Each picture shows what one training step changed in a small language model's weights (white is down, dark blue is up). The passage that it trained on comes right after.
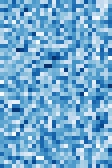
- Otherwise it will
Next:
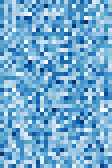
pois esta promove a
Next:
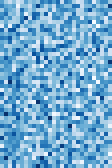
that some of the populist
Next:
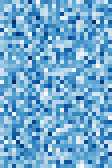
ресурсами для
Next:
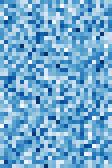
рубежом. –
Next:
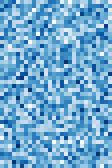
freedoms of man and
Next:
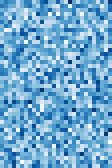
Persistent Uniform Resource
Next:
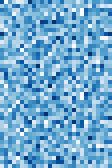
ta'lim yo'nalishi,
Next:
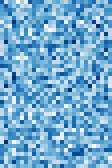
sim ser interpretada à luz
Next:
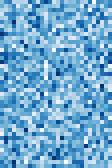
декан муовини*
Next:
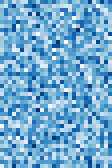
likely than rural peers to
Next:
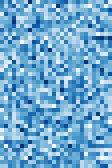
вывозил с поля
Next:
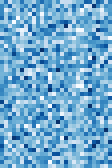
amalga oshirilmoqda.
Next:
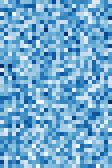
robotics has on the
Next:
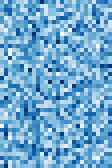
can influence cognitive processes. Research
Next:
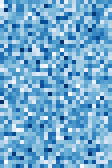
*R. batava*
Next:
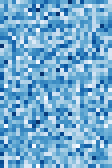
The relationships between the work experience and
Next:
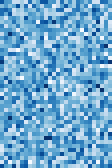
o'rni haqidagi
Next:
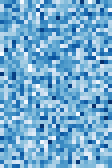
Welchen Beitrag
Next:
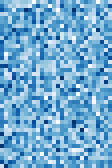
in the mid-span and
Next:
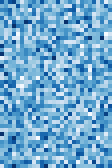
behavior of the electrode
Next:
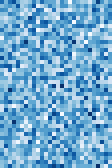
to produce thermosetting
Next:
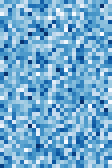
नाम के
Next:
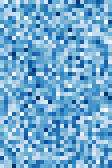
To find out policy suggestions
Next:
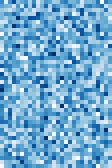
environment in fostering student
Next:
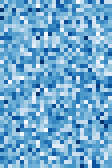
globale Moyenne
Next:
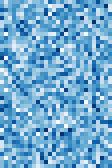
accidents, followed by
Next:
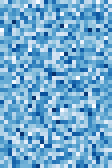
un lugar semejante el
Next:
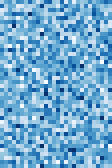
осіб Міський
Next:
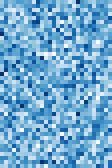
basalt fiber is a
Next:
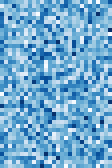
hamjihat bo'lib,
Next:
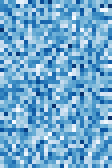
til, yolg‘on
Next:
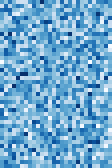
nuclear program, but it is
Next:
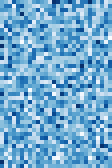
Total operative time was 465
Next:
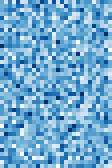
CV disease. An increased
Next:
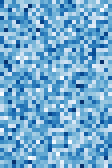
eat a variety of
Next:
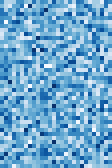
(like the diameter of
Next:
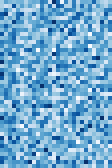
verme karar
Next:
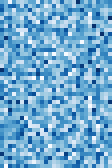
KPSS Mqda
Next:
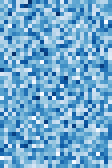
who currently serves as the
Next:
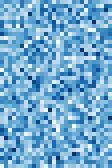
transmission routes Keywords:
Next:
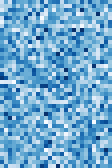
voor verschillende
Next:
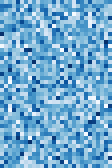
services. Moreover, there is
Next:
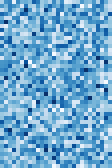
efektivitas produk
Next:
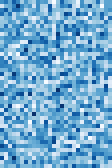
Distance between the centre of mass
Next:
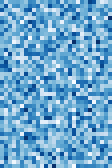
o'sib kelayotgan
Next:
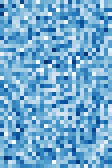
right footprint the
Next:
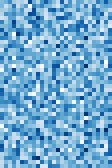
уровню качества
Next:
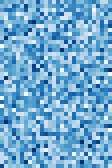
kontrol grubu,
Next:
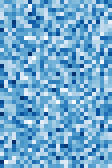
у студентов
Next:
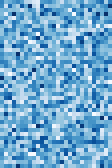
entails feature extraction using
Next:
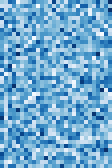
detected in the exosomes
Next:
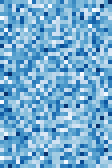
que define las normas, el
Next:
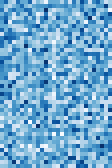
in fermenting the salted
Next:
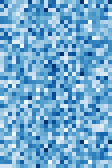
soit utilisée par les
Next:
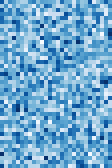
the MERS outbreak in
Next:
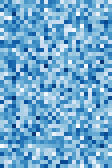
das Perigäum in
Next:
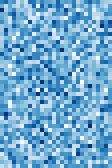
answer sub-problem
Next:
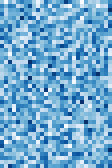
company management but also contributed to
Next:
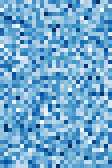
poverty, education,
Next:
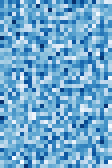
Results of preliminary
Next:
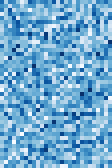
three replicates \pm
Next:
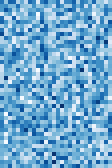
management) where this research could be of
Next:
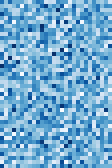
de salud para que se facilite
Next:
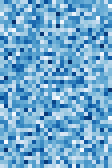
др. Решение
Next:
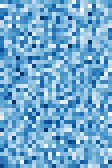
yield at the crop group level
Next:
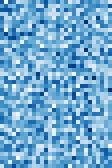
and graphical modeling are
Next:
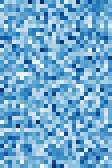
bite has become a very common
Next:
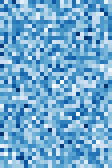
time to the further increase of liver
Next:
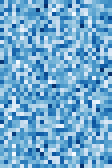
teaching and learning chemical
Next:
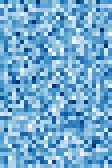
Shu nuqtai
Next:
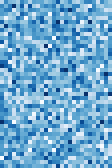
not be accompanied by red
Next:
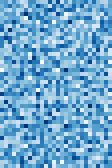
in pneumonia patients as
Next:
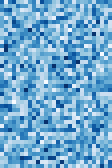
which presents security concerns.
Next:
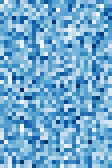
collaboration and shared problem
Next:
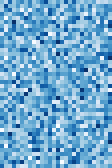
(Fig. 3). Indeed,
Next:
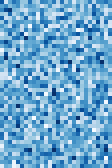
with regard to the major problem of
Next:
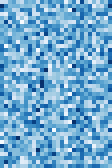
mujassam etadi. Bu
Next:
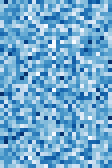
dwarf population in the solar
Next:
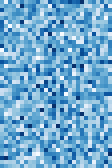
l'innovation, elle
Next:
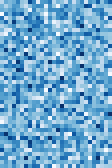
П. Коваленко //
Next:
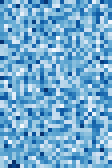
O'zbekiston hududlari
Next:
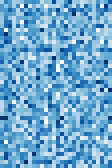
alınmış ve matris,
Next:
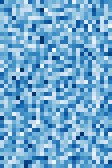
we look at the economic growth
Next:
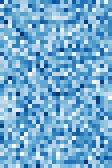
cells were exposed to
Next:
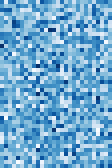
which leads to smaller
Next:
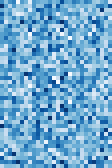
UTAR, 2018. Figura
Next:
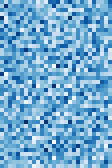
of Copernicus data with
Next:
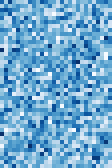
in finding out the level of influence
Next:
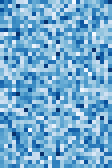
a period of up to six
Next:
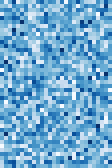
pressure and crossflow
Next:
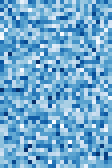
three widely used methods of
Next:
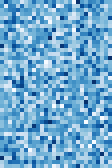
Fields] OR
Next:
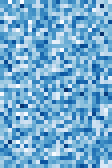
e outros elementos e
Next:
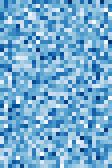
transforms $\rightarrow
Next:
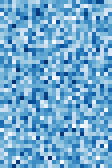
emerging as a significant public health
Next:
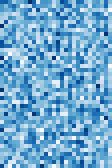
operasi non-konvensional
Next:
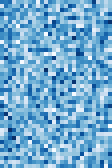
Łowiectwo w
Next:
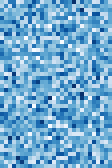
los hogares con el
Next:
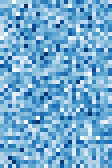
juda kuchsiz
